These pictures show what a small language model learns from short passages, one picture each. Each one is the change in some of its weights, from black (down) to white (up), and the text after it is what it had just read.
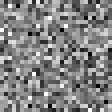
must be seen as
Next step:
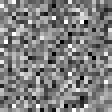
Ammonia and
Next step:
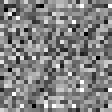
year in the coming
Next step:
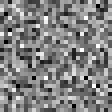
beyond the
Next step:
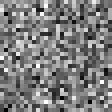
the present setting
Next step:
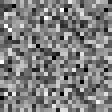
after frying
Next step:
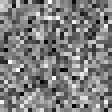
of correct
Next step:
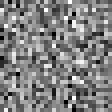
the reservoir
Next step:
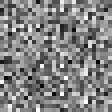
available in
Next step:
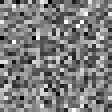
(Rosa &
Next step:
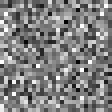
diverse staff
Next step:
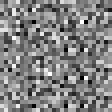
affect this
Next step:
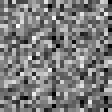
the small number of
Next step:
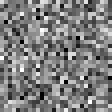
follows. Having
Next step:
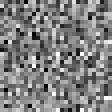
directed toward
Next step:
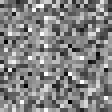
following two equations for
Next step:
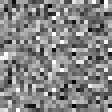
For proving the
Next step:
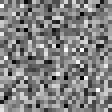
Plan during the
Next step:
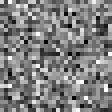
of the notion of
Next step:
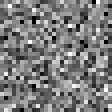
that $\B\subset
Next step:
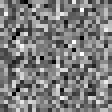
th 8 th 9 th
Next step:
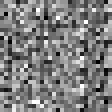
with the toughness
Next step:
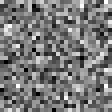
of these forces,
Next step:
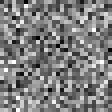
the backward
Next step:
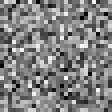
a clear and
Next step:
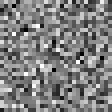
some geometric
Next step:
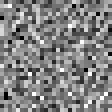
simple sweep
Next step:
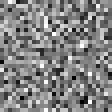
form a linear subspace
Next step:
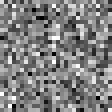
which gives that
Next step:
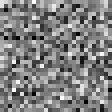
bundle $y$
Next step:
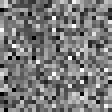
\leq M$, for
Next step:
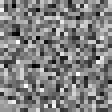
rates. The
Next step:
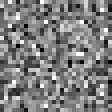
studies listed
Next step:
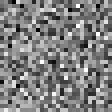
a framed
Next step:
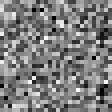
animals and
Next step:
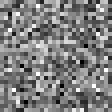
be a small open
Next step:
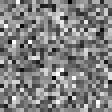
put the subjective
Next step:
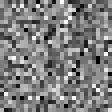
sharp edges
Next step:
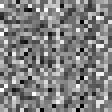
River at
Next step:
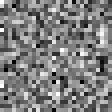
variables such as
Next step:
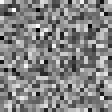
information about this.)
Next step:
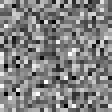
principle of
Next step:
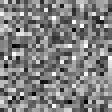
$i$ is a
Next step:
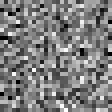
prioritize the
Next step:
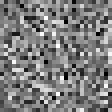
whole experiment
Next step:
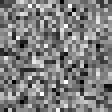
test i.e.
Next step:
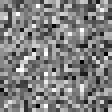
be the two sets
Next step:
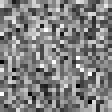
linear, which is
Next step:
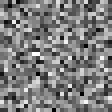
in some natural examples
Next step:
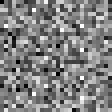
type A hosts
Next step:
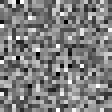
cup of water.
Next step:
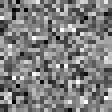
and $\sg
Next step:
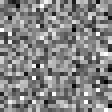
same problem has been
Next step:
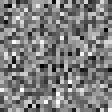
to distinct
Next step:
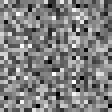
I address two
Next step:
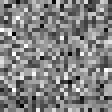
to reduce its
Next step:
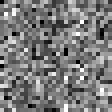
Times of
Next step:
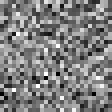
can see, at the
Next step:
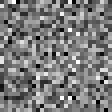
male student
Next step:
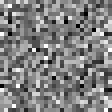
the Dynkin
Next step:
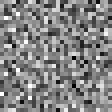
applications: the
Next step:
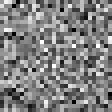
a network providing
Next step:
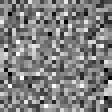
the probability that
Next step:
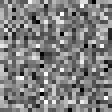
$$\alpha x+
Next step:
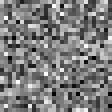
that $q\in
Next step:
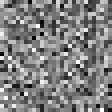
between dynamic
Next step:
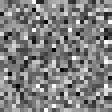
on Open
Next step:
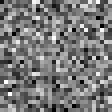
enforcement of
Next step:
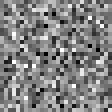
compare this process to
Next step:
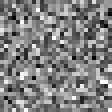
has one central
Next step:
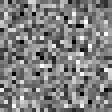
and biota.
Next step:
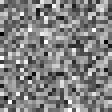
follows from the fact that
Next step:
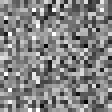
was performed for
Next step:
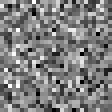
carry over to the
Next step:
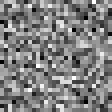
isomorphism is the
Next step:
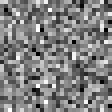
if, for any
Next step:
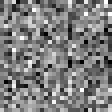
a lens to
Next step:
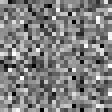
1$ with $j
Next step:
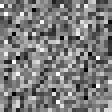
to the blind
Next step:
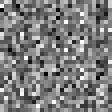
YES /
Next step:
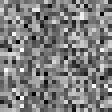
are provided with
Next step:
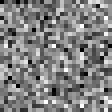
The point in solid
